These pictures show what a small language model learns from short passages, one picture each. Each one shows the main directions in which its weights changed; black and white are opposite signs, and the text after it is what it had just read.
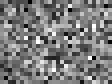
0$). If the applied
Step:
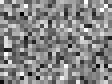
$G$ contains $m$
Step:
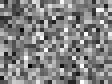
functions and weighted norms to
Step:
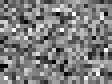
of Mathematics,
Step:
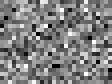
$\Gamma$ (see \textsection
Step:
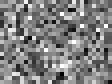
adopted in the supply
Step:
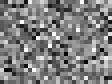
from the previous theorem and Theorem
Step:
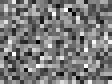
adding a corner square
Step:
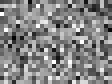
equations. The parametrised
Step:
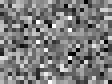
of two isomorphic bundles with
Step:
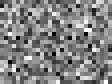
Let $\mathrm U_\tau\subseteq
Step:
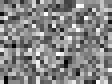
is defined as $\mathcal{X}
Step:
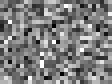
it suffices to prove the following
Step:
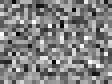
not satisfy condition $(M)$. Let
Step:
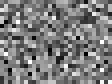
find $E_{\chi,
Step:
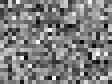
the Conjectures} Our
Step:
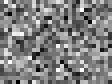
\end{align} A use of
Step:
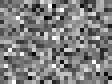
the system can be easily
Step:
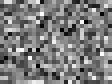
dt \qquad \qquad \qquad
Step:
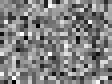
real axis, the results for
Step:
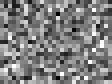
total duration $\Delta
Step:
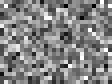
which assigns to any
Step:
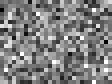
A$ can be also endowed
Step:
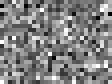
of a separable polynomial
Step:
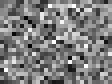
of this operation with respect to
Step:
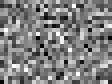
\gamma(u), \quad
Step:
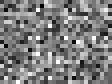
it was shown that the control
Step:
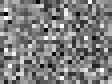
we may assume that there exists $i
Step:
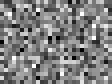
=0 \end{split}
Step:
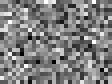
But we could not find the
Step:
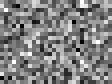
not require sharing
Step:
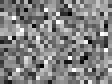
of the two questions
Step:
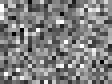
the following hamiltonian
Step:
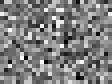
is called the graph subspace of
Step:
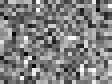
zerodivisor. Therefore
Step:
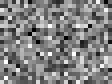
The last inequality follows from
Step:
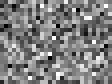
$n$ electrons
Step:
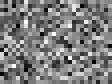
been investigated by many
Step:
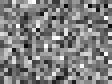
compact set is compactly closed. A
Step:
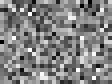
is again a character. Thus
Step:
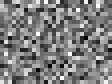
accessory parameters and the
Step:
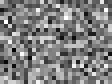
G \to H$ is a
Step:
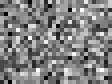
$c=2$ and every
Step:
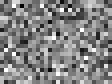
activity will be the
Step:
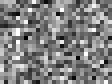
to dynamical systems, we
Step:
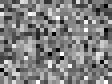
solution, while the CVX
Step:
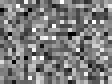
\D s\] For all
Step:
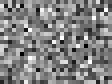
nonsingular vector field $v$
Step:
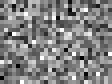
homogeneous shallow
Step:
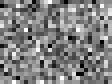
and user-defined
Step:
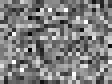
side, one has, by
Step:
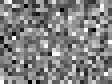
are no light edges in
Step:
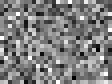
in an unbiased way, where
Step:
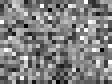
not be justified and the
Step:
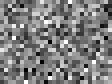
learning. Linear
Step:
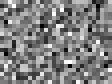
\right| & \leq &
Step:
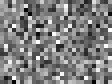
realized controls in Figure
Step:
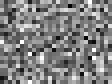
has no homology except at
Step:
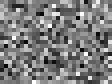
pairs of lines. Other
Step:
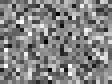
following system, $$\bca
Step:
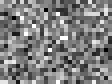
of this link in the
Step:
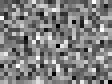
Cedex France,
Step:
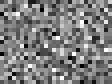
the epigraph. The
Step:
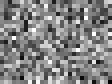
without edges. In
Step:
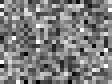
al. proposed the idea
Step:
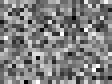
which gives rise to a
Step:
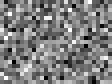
\end{eqnarray*} We used that
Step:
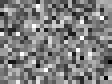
Planck Institute
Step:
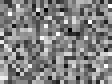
, \end{equation} where the
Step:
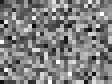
for $\pi = \pi_j
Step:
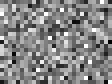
bound evolves continuously from
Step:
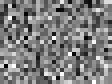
square map. The proof can be
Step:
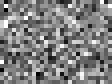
the perspective of
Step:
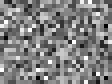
thus varies along three
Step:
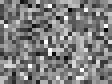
i.~e.~the locally convex algebra
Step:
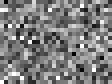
again simplices. We
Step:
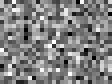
the median is given by
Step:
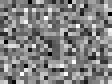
technicalities, we
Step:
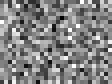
the following list of additional
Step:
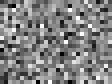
of ${\mathbb S}^{2}\setminus
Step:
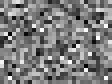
length of the permutation
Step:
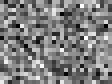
a manifold may belong to a
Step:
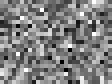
normal bundle of the soul of
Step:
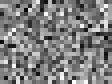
of $a$. The following might
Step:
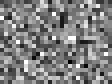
that require peak
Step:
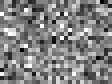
following are remarkable:
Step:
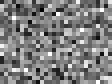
is a representative for the
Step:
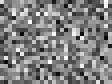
identity functor
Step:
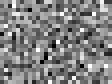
for Calabi-Yau
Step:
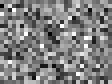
\] The average of the
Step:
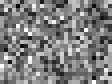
manifolds to be found directly
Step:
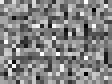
$V_0$ is smooth in
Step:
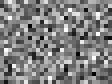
some $q'\in Q$. By
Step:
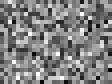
^{\xi } \label{equation
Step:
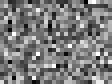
\omega r=0,$ $\omega
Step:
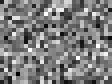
this degeneration is proved
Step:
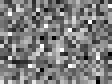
\end{equation} where
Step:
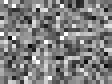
values as \begin{align}
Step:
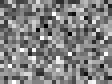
u \cdot \nabla_x
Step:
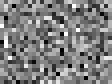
theorem due to Herrmann
